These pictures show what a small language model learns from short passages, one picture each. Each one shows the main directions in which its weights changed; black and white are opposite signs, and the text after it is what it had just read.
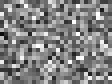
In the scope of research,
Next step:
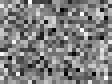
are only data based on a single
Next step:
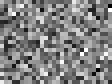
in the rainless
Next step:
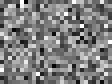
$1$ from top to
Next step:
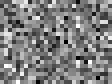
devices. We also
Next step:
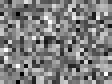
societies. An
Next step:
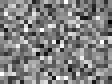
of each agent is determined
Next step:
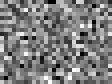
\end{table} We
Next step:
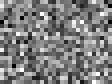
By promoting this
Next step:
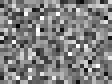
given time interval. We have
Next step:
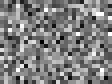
We work just with the
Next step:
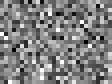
to making a strategic
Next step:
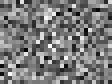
composites allows
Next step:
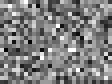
(DMFA) and
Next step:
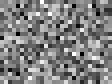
Detection in IoT
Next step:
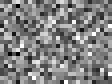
is so common in the general
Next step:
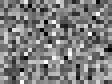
difficulty of finding
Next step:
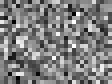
banal, benign
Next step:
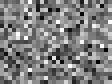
domiciliation, which
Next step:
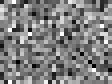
high occurrence of
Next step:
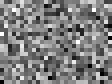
two spin components under bias
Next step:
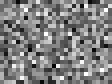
clinical outcomes among
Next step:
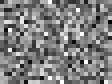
ability not only to match
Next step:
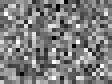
of methods for different aspects
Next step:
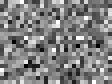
with area up to 450 x
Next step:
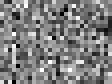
actual user community
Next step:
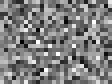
to the brim to
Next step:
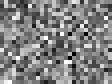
for output voltage
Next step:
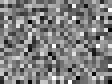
of asymmetric solitons
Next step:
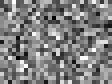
the electrochemical
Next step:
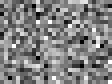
used for manufacturing
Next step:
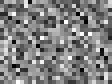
activities, and are no
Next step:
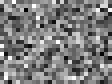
(90). Tailored
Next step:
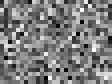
and land-use
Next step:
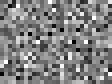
words works where they
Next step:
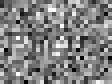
fix the individual relative
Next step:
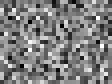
investigated the impact of
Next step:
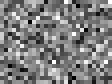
as follows: section II
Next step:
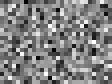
of simultaneous linear
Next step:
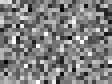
ammonite Zone to
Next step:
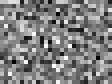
The time spent performing
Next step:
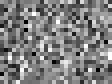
data with published
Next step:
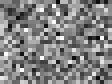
meteorological conditions. -
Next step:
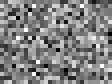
have demonstrated that a grid
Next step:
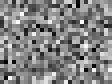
and (f)), where
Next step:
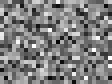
the initial time, J_f
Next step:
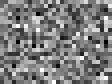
a single resonant mode
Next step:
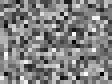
flexible transmission
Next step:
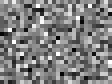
Pharmacodynamics of
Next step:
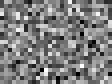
to the high subtypic
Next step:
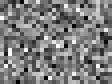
failure areas as
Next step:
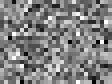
(d) depicts the
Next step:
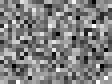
the equality holds, the
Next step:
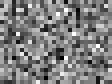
Design of Tuned
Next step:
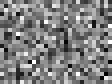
Issues. Usage
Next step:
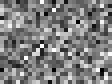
report outlines the process of
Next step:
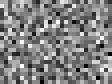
and integration case study of a
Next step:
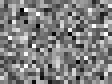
the digitally produced
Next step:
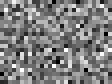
time, but this leads to
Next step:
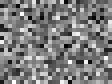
The aboveground biomass
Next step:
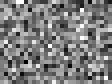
towline has a lower
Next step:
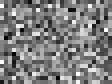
obtained. In this paper we consider
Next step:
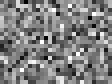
phase-space compressed
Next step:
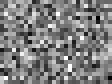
of a subset of features
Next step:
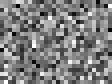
is consistent with the emission
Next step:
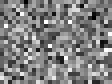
the share of idle
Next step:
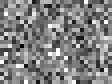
of this rural area through
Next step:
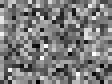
source code across various
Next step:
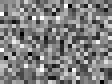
natural disasters
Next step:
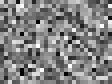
be the (random)
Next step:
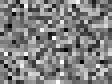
this determinant in the
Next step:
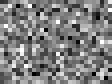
Here we consider the recent
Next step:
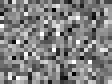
shear wave, respectively,
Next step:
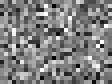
3: Reported
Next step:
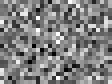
a more precise continuous
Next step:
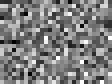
s}$, which remains within the
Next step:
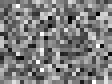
has the possibility to
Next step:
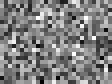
attention layers. The
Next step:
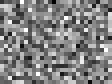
use $U$ since we are
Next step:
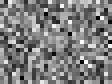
and Attitude of
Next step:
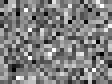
clear taxonomic
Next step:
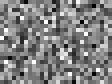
user. The key
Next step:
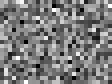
pedagogical and
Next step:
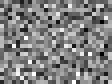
for space missions.
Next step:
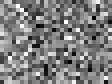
change the development process,
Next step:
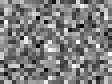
hand one shows the case when the
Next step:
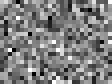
this was not carried
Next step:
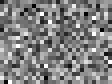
regulations, as confirmed
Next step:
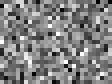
in this response paper. I
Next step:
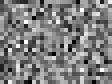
where $Pr \sim
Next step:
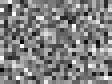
It was followed by a two
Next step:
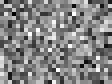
human population has
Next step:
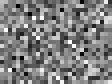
in patriarchal ways
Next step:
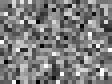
and other applicants for the
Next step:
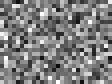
is vulnerable to
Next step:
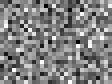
production by blocking
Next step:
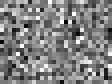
utilizing a low
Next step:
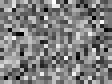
We evaluated our model by both
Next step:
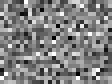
to the total mass, angular
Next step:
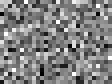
used CPL parameterization model
